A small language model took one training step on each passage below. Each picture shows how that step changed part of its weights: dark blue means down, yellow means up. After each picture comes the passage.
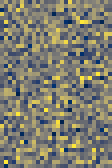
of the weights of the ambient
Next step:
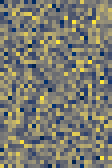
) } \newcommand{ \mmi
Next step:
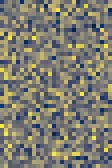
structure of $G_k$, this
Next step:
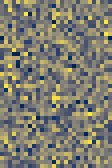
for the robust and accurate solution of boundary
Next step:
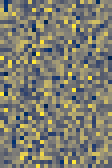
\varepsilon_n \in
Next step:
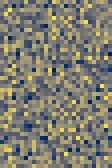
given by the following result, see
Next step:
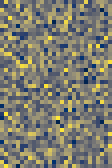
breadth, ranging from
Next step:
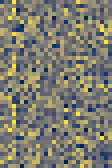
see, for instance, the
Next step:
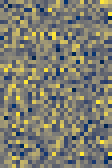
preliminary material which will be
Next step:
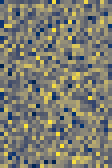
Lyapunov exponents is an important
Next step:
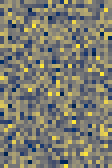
up to 10 variables. Our algorithm does
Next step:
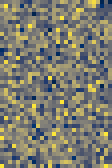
called *projective arithmetics*,
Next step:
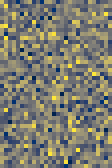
two components of $\delta$. Now we
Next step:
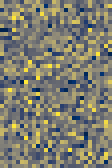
probability $1-o(1)$.
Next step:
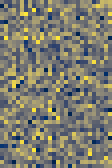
order to be a linear space,
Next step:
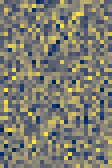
time; $L^2$-convergence
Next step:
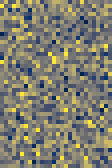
as follows. Suppose we have a symplectic
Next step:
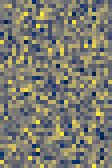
\quad \phi(aa',
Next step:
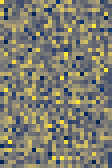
described in the preceding subsection. All algorithms
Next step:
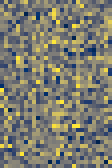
compression of an entire
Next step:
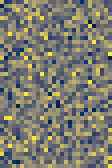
corps résiduel
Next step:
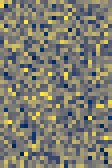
in Theorem \ref{thm2}
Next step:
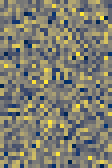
by the hyperbolic isometry $\gamma$ with
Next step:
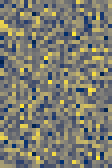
University, Xi'an
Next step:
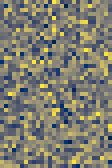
His result was successively
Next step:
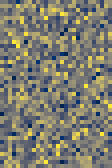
$\mathbf{N}^\omega$ |
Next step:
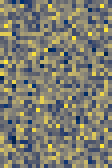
\end{rem} Denote by
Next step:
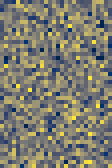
method among the ones studied, both in
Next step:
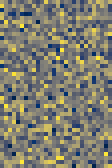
attraction of the asymptotically stable steady states
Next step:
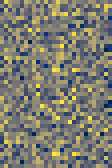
of conjugacy classes of subgroups of
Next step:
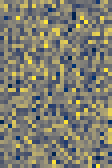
is never used for any other
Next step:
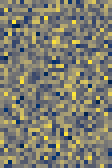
to the initial value problem of the
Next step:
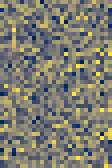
sake of simplicity. Really, for
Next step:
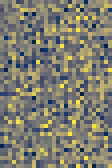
their software. In addition, we
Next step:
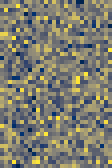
extended to the case when $N$
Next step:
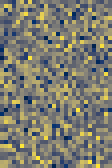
by the diagram \begin{center}
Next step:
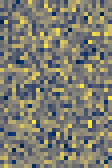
is a constant. We have \[
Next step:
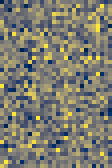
integrable and chaotic systems. We
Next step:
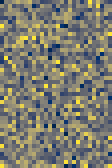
a second function, derived from
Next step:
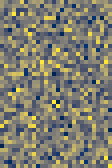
the Holmes--Thompson
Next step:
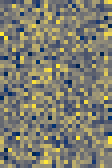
one may simply remove the sets
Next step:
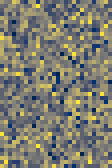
using some fixed geometric shapes and
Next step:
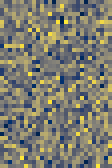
$v(r)$ e the fact
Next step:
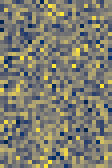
Let $d$ be the degree of
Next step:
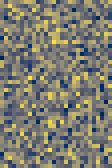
of $g$ in $\partial
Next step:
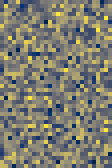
in conjunctive normal form
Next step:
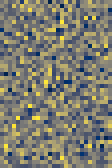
instances with the \(m\) specified in
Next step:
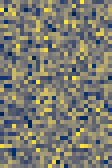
\in I$ there is an
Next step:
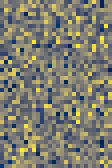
Proof.} a) A lower bound on
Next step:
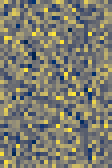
Theorem \ref{Thm1}.
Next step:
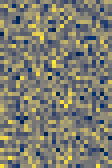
Grothendieck group with
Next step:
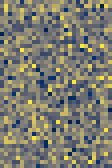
with a topology such that the left
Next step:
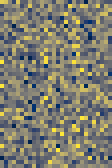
Also in terrestrial
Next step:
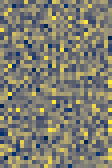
arguments yield the following result:
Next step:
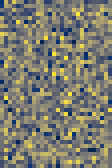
The Meijer G functions are implemented
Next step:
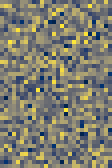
are vanishing. \end{abstract}
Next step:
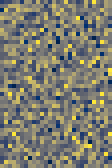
seen that the separability was not at
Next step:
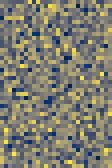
$R_1$ then S is
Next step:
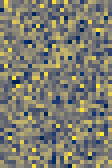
to the second fundamental form after a long
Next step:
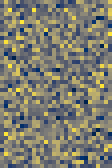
number of terms that need to be considered
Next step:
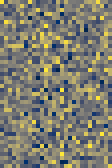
the evaluation of determinants is a
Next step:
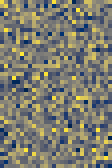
to change the notion of {\sl line
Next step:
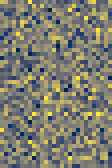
form~$\varphi$ is non singular and
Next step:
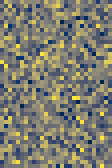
one of the main results of
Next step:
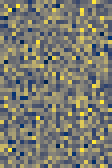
result. The reader should compare our proof
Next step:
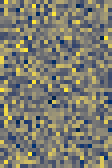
face of every cone in $\Sigma$;
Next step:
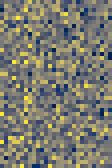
(affinized) generalized
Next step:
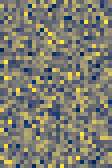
Let us compute only the ground state
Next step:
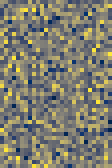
a theorem which gives the behavior of this
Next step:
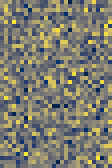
is routine to verify that
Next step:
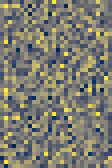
series with respect to indeterminates
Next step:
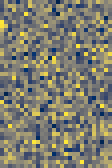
proved in the 1920's that any
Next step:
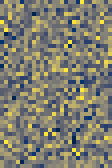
of $\R^2$ create
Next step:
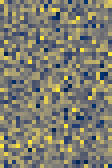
local energy is the same as in the
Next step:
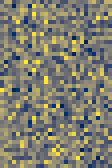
{\bf Keywords:} compressible
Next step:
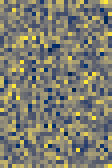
a random variable, which we will denote
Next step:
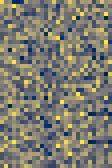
algorithm, see e.g.
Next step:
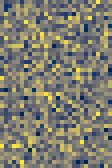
the connections between the parts may change as
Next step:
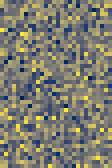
not explicitly contain any splitting condition. This
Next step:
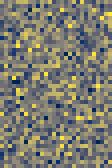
to an injection (with source the
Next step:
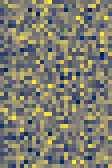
B. T. Jin and
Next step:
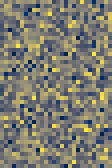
A minimal (with respect to set
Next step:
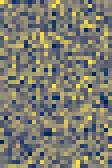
the theorem, we let $u$
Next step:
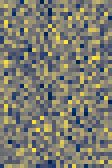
decomposition of a matrix containing the monomials evaluated
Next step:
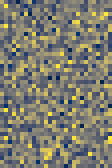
an edge is $\leq \pi$.
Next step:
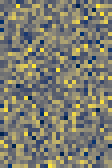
m$. Choose a hyperplane $H$
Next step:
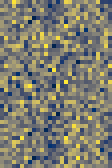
the associated polynomial eigenvalue problem. This
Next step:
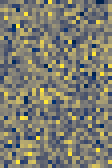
the notation \begin{align}
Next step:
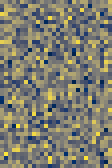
or $2p^k$, where
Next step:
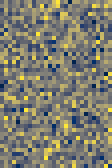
is related to the so-called
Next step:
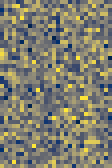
accept neighbor's behaviour.
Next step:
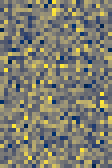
field along $\omega$ its vertical lift
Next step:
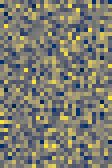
causality}. Proc.\
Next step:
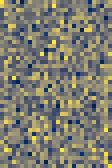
crucial to assume that the norming sequence
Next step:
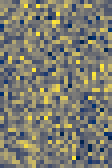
is an Abstract Elementary
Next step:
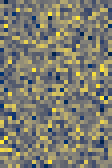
Automotive Applications}
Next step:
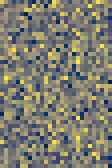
theorem can be given by slightly
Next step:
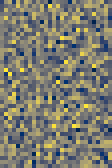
method of basis functions, we
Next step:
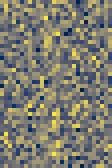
compact field of characteristic $p$ is
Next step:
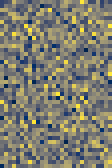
as beam-like structures. To
